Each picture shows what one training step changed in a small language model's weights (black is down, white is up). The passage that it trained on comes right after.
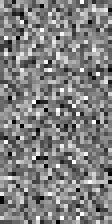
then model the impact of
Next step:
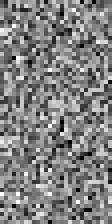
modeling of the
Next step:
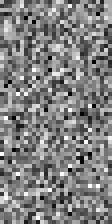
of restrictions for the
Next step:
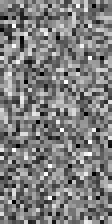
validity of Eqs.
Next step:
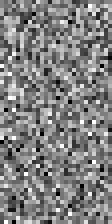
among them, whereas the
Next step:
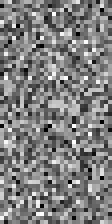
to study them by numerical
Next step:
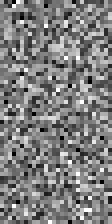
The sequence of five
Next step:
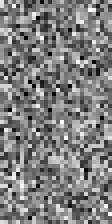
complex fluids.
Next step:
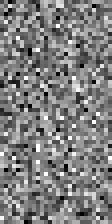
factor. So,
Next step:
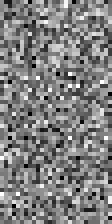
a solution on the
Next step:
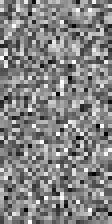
time will be equal to
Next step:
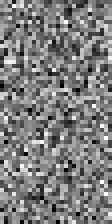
We will discuss here
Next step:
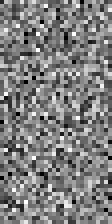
this kind can be
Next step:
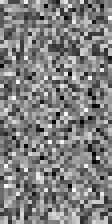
\gamma \rightarrow
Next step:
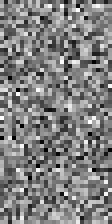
cloud is still
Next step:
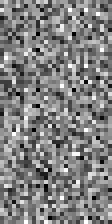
lower volatility
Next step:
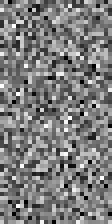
oscillation envelope
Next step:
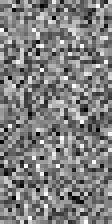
is not required. The
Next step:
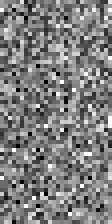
violations of local
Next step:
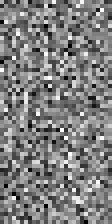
relativity. Let
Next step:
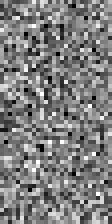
vanish identically from
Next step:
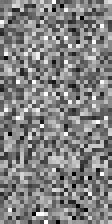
is seen that the entropy
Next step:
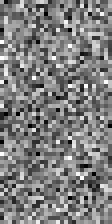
- were studied.
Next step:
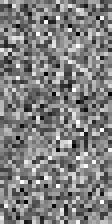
having absorbed
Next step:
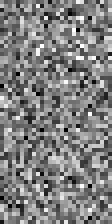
valid adversarial
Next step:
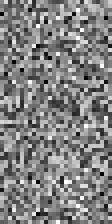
the mass ratios
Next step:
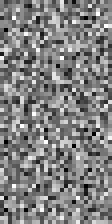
point estimator to
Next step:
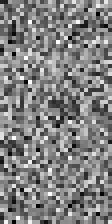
be indexed, the
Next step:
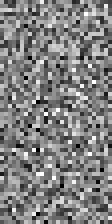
the output of one
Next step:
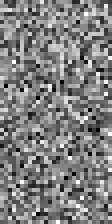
the standard scenarios.
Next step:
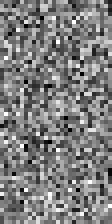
fact, this is the
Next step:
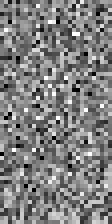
of stops into states
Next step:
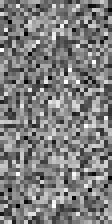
the vertical axis is
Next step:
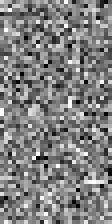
presents the calculated
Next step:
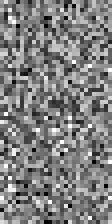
Various topological
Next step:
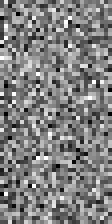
overlap in the transverse
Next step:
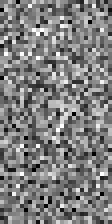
one can find a sequence
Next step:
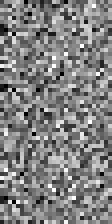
Studies of
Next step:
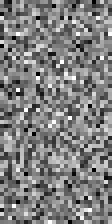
of merit are
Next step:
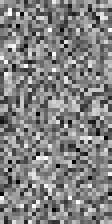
presented in the %%
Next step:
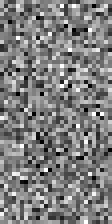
dimension is large to capture
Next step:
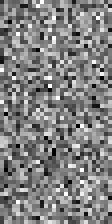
Let us now
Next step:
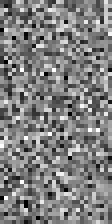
and classical models for a
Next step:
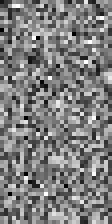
terms. Only for
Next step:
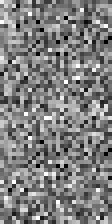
eigenstate be detected
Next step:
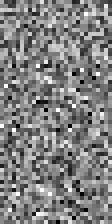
the model by the total
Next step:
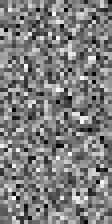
gravity simulators. Our
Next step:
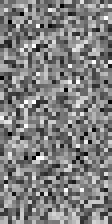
along with its fermionic
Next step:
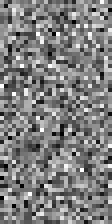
and $Oy$
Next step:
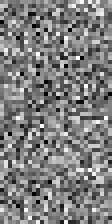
is feasible,
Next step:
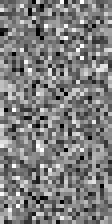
system), then the
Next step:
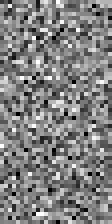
results from the Q,
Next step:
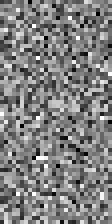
found that the event rate
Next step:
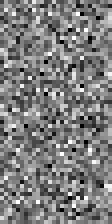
\ee with \be
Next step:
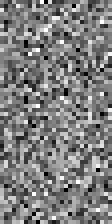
available observations (optical
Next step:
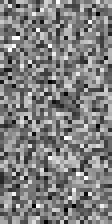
distances in there,
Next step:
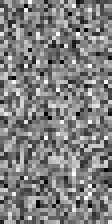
Lett.}\ }\textbf
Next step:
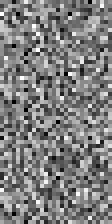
in closed form by
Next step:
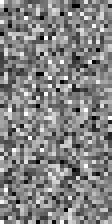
seems to be
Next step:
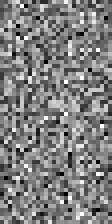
effective medium parameters
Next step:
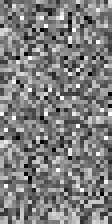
path aberrations,''
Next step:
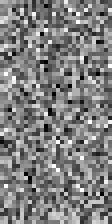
path decisions -
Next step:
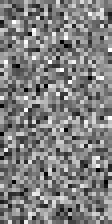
local structure (as discussed
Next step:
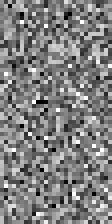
If the true population distribution
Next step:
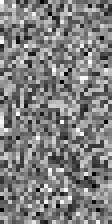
access to electricity.
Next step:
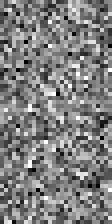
constant offset term.
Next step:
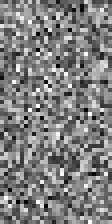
payload is
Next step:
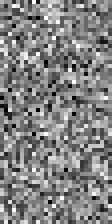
a bound from GW
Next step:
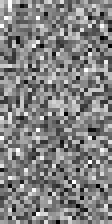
the equilibrium state.
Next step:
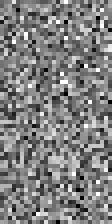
the Bellman equation
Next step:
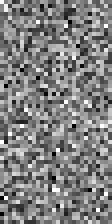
will proceed similarly
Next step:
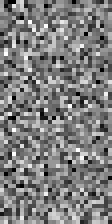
separation} The final
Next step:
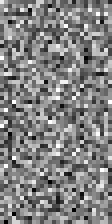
GeV}^2$ and
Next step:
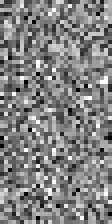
of results in the
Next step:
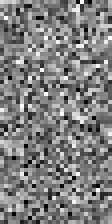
is conserved. This
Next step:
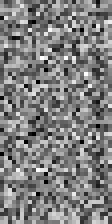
& Model 1 & Model
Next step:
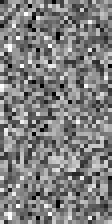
changes, and thereby
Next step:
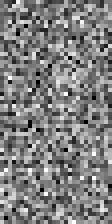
In conclusion,
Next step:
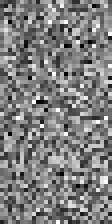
is the simplest to
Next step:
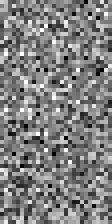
however, we must also
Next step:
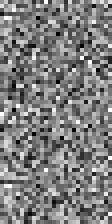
hadron pair, where the
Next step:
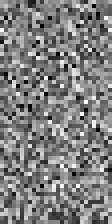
more difficult. In this
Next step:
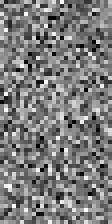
modes'' by Ref.
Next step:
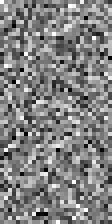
potential with the three Higgs
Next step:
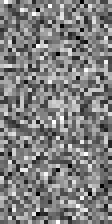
the four types of mode
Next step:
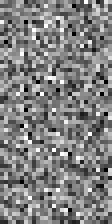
xspec}) blackbody
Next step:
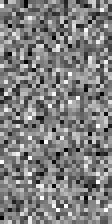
such phases are not
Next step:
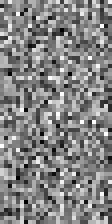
two endpoint curves,
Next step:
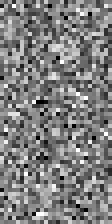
calculation of the probability distribution
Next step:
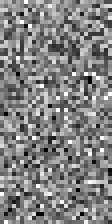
be shown that the
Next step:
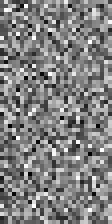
coincides with
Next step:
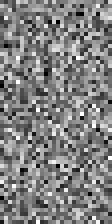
more user attention due
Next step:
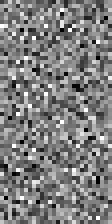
computation. Section IV
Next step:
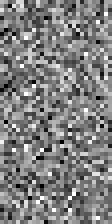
datasets and test
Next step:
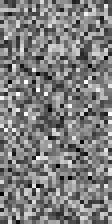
the vacuum in
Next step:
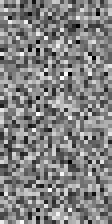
realistic graphics for
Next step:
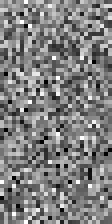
be replaced by
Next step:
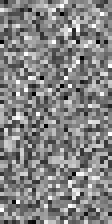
behind choosing
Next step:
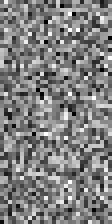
air hole and
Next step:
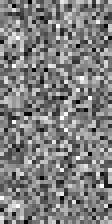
have an even number of
